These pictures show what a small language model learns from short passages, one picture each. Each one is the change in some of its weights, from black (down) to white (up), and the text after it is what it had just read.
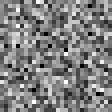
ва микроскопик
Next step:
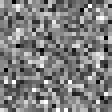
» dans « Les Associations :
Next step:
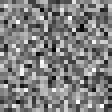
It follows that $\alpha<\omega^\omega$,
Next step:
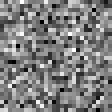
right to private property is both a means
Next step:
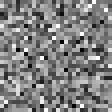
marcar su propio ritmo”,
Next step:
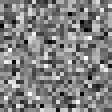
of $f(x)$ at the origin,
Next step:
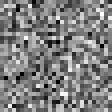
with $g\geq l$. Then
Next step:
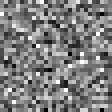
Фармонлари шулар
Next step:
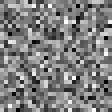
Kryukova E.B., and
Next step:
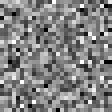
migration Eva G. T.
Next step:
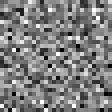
kekaguman pada tayangan
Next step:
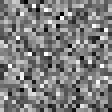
davrida, o'zining
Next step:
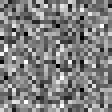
массы зерна с
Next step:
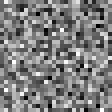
Li (2007) refieren que
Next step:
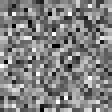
Pandemic, Elderly,
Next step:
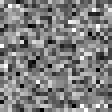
de la promoción de los actos
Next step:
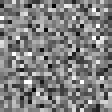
bo'lganligi uchun siyosiy
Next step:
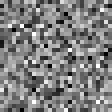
Criminal do Tribunal
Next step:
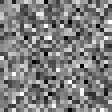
– томир хавфини
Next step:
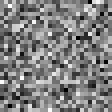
where in the last step we have used the inequality
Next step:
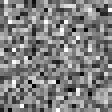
is the indicator function of the event
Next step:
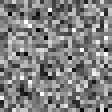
juga harus memperhatikan
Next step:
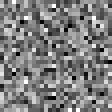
line. In recent years there even
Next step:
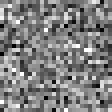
and O{\~n}ate,
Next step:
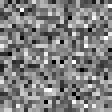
topish. Ixtisoslashtirilgan
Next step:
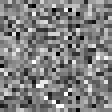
Verzicht auf mineralischen
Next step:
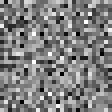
within the sliding window
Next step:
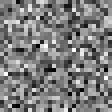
graph, where $r > 0$ (an
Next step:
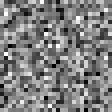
(Vector Bundles on
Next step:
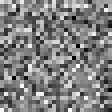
respect to the norm of that space.
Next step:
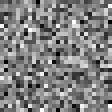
order Hamiltonian stochastic
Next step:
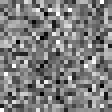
пласта фитонимов
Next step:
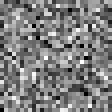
que enviar un mensaje como
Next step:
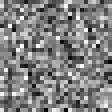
x,\mu, y \right)}
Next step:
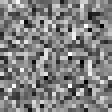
en pera, mientras que en
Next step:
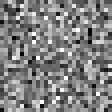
of Education, Beijing Normal
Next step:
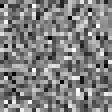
The experience of historical and
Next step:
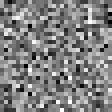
an $\epsilon_1$ such that the sign
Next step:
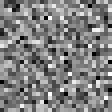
seara da infância e
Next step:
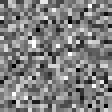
de 2022, uma vez que fora
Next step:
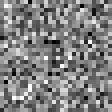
$$ Note that $Q^\pm$
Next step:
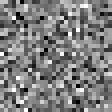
$N(r)$ is trapped
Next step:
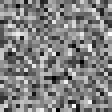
р,или d, или
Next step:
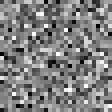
– в экономике;
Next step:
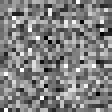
field emanated. (Such an image
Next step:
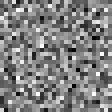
*Space Research Institute
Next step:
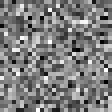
autorità piena e
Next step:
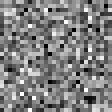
each $W_j$, so the
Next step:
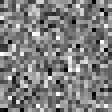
data of line bundles on $C$
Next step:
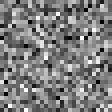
силы мышц (в
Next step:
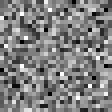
5611 sonli "O'zbekiston
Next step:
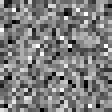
\lambda_r$ such that the norm of
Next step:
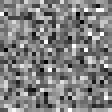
наоборот, считают
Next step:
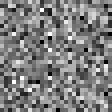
whole space which are both trivially
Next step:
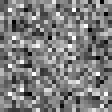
jarayonini kuzatib
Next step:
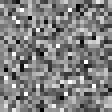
decât o metaforă,
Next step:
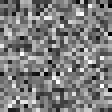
avons pu récupérer
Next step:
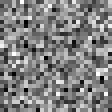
por ello, es responsable, pero
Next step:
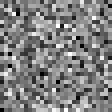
quando bem utilizada, no
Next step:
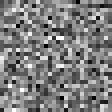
Informasi ini menyebar sangat
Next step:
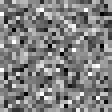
fixed point set with support of size $ 2
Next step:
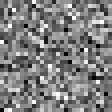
социальная наука*»
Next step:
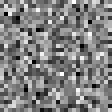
in the sense of Chatters and
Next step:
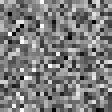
часа, 45 и старше
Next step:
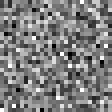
вершиной. (d) В
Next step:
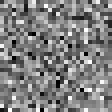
призывал учёных
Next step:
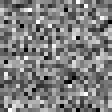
alle niveauer, fra
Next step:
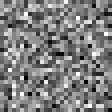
out that $\EC$ and ${\AC}_0
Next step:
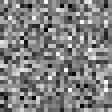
sózleri biriniń
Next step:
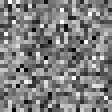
Ukrainian culture, where
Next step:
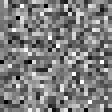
data kuantitatif dianalisis
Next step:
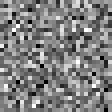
conditions at the level of the theory, we would
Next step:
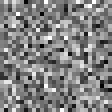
\section{Collective infinite
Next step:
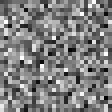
the residual life survival function
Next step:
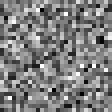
strategy is further introduced for the
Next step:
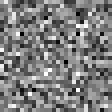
%\title{Necessary and sufficient
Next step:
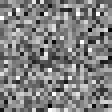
physicists. It would not make
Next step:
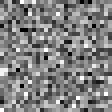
o'z vaqtida qabul
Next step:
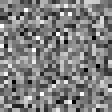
\cite{GY}. Observe that
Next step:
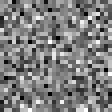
PhD (O'zbekiston)
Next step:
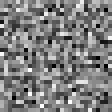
for different quarantine lengths.}
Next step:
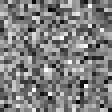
Neumann algebra level for a pmp action
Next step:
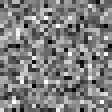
la crisis estructural, por
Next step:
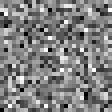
is an exact sequence of mixed
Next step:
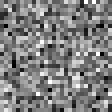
(\eqpde). } \propspace
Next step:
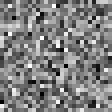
completely flat tree structure with only root
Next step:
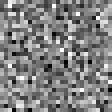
\end{array} \right] \dd
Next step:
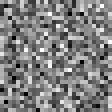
merece un tormento similar,
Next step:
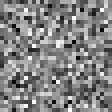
o‘z tajribalaridan va
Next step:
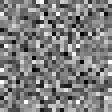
кўрсаткич ва
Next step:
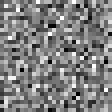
model structure. So here they are the positive level
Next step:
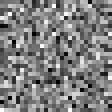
including some mathematical background.
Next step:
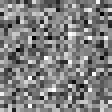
simple types of anisotropy
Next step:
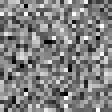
for $X$ with parameters $\eps$ and
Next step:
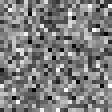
example, \cite{T} Corollary
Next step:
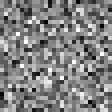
Milliy universiteti
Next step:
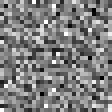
образовании. Даны
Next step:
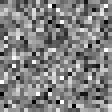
définie afin, d'une
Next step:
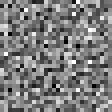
públicas ambientais. Na
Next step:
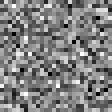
UU No. 2 Tahun
